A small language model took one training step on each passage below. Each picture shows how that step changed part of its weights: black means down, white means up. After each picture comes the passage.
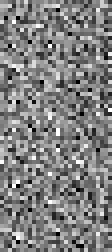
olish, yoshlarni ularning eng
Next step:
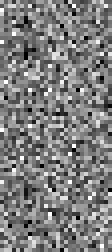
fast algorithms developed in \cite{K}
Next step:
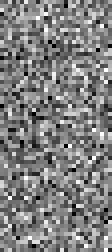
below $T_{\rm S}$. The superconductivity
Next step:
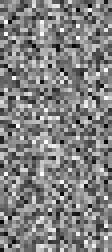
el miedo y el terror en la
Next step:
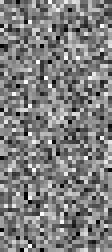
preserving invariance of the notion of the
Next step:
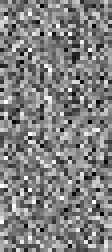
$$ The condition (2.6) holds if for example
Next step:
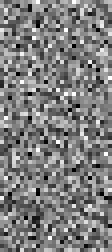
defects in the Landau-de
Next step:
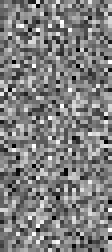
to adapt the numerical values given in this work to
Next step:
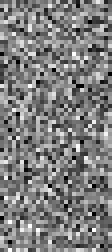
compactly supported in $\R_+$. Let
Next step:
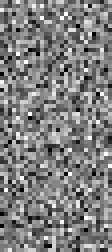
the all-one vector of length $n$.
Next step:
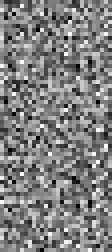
such as Single-Molecule
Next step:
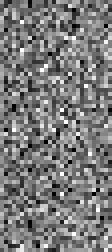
Series of Modern Surveys in
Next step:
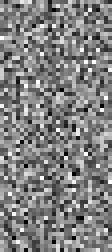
animation style transfer method must
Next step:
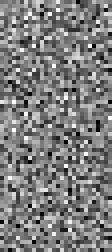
problem~\eqref{opf}) in the feasible
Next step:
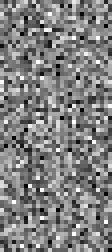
\textsc{Euler} (see
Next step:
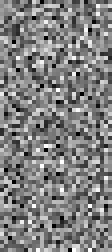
poslodavaca. Jer kad
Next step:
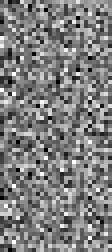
in.academy.uz 3.
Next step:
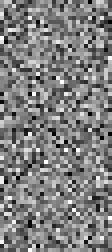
corresponding correlation kernels \cite{Ok}. In
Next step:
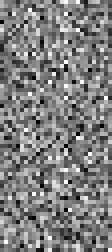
with $2^nn!$ vertices and
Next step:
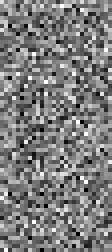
exists a unique small local mild solution in
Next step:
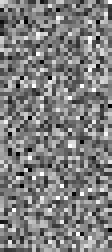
$m_{ij}$, by a parameter $\varepsilon$, then
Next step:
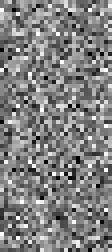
and Vygotsky* (pp.
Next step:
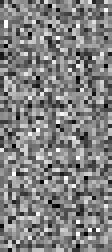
be within approximately ±10°
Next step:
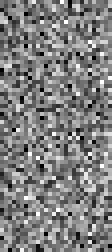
\lesssim \tau_{\textrm{em}}$. To get
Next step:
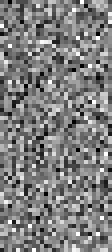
in radio. Assuming $\Gamma \approx
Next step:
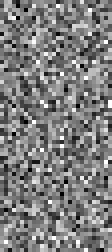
is a contractible space with a free
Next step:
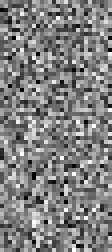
start by establishing the differential equation containing
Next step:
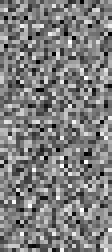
the $j$-th order Hermite polynomial in
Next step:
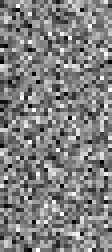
can be obtained by ASM. However, if this
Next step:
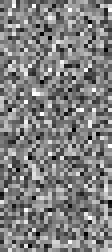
$d=2$, correcting also some typographical
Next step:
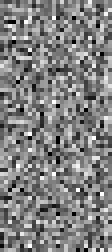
de Ciências e Tecnologias
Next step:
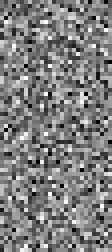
stationary pulse and stationary
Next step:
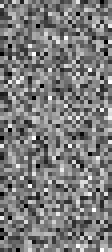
корпоративной культуры
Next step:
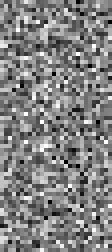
“Nature” e “Cell Press”
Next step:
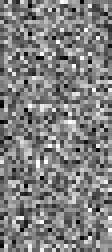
dalam keperawatan*.
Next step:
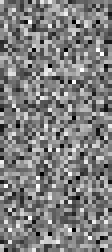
physical states (having $2\!+\!1$
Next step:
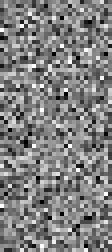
semiprojective and $E$ has the
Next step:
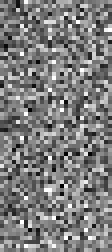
scalar field passes through the outer horizon of
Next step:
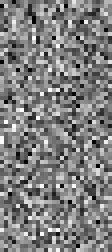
semelhantes aos adotados
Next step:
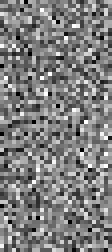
11** with dissipative flux $$J =
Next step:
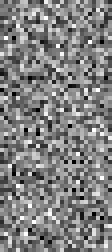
the noise. For the current study, we have {\tt
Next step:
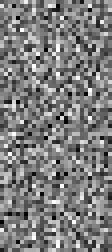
Mazkur jarayonlarning rivojlanishi
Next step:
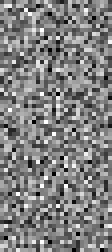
consist in samples of the first three transfer functions.
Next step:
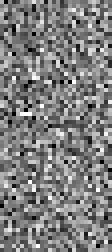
and Models} {\it Comments.} It is
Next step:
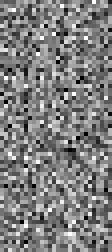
dichos extractos presentaron mayor
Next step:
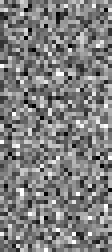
and $(x,y)$ are adjacent,
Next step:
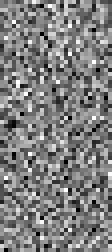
(the set of points where $\gamma_X$ is
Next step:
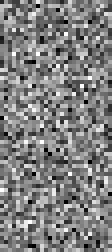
correspond to the same, tetragonal, structure and
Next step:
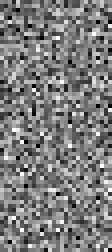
function on $[0,M_Q(\beta)]$
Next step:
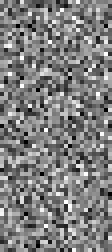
The $E2$ strength for the transition from
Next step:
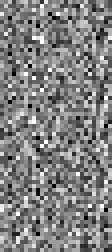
بهتری هستند.
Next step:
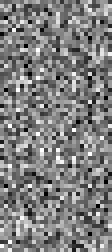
\addplot[ color=red,
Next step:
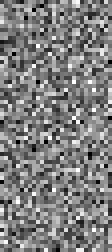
for $G$. Let $A$ be a character
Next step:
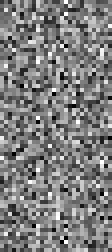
tools for covering arrays, using
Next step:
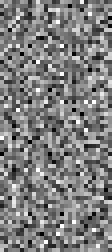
vele anderen ontworpen onder
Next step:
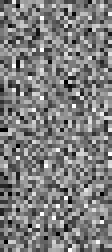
expected to be phase transition of the Pearcey type
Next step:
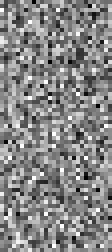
de 5 kg dans 73 aires
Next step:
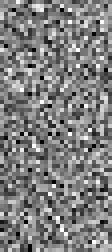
$\Gamma_d$ and with slope $\pm
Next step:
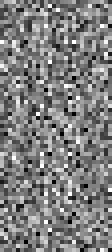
neutron beam with energies between 100 and
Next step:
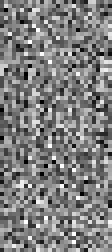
discrete time versions \cite{dtbd},
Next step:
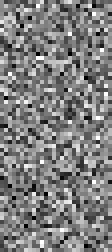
real, symmetric, nonnegative definite then
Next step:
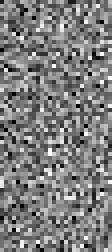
some minimum forcing set \cite{proptime,
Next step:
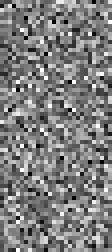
and noise (picked from the same random number
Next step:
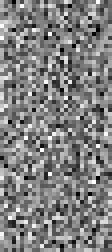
from the fact that an O-machine is a
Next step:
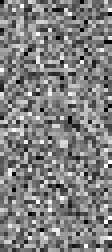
görülmektedir (Vural
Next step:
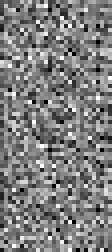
bahwa nilai indikator 10 V
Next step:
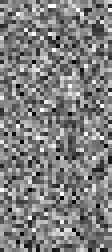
acest context au fost propuse
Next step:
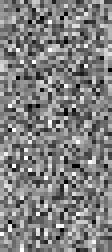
the result of symmetry operations involving representations of
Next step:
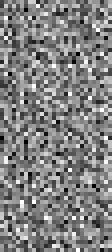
< \beta$. We call $(\alpha,
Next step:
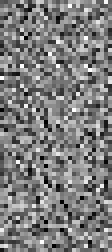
of $\sigma^{-3}$), and the frequency of
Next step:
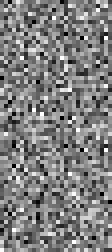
below is a weak equivalence: \[
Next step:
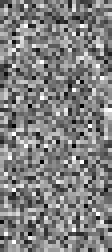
Lemma 6.1 in \cite\barakont.
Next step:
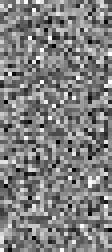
to the winch, as depicted in
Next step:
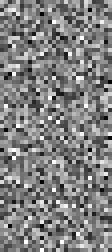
qilish, xodimlar va ish
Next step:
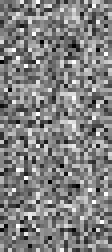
that condition c) implies condition d) is a direct
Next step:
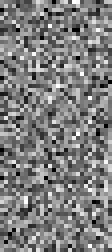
on $[0,1]$ distributed random variables
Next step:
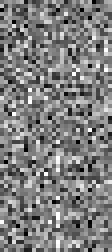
Equations (\ref{iteratevelocity}) and
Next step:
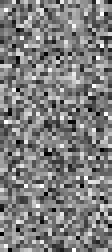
(i.e., structures correctly determined as
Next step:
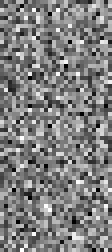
similarity between STO and LTO.
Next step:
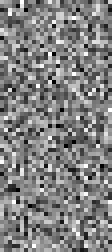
Conjecture with coefficients in an additive category
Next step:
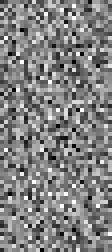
\log N}{\log \log N}\Big
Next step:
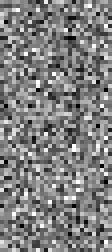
duty cycles can readily
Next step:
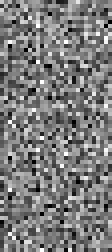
allowed by the gauge symmetry
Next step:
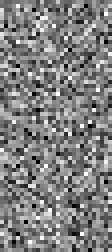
El-Gohary, A.,
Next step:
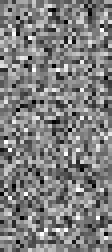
test to'plami - 15% yoki 223
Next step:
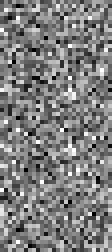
general singularity sets $\Sigma \in {\cal
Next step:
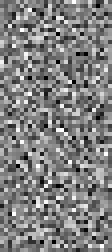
medizinischen Praxis
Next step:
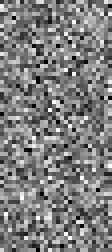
and a $0$-type-definable equivalence
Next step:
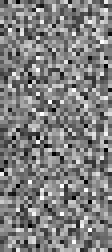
over all the orbits, with the notations in
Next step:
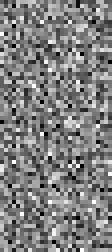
\in \mathbb{R}^d \vert
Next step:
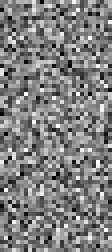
kunda ushbu aeroportdan
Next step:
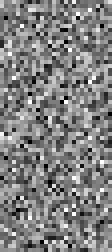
cooling using \chia\ theoretical energy
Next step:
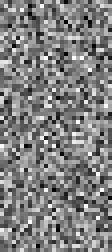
inadequados para executivos,
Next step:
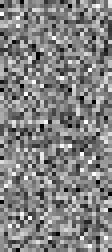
where $\sigma^2(X)$ is the variance
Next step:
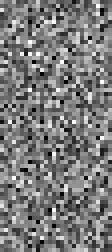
thermal vacuum state can be defined as
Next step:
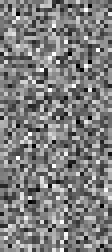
the well known enancement of cooling
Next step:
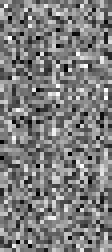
американской военной
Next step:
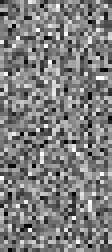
$I$.\\ \noindent (h) The {\it
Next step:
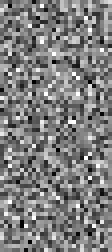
Dept. of Electrical and Computer
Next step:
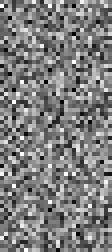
real hayotiy vaziyatlarda
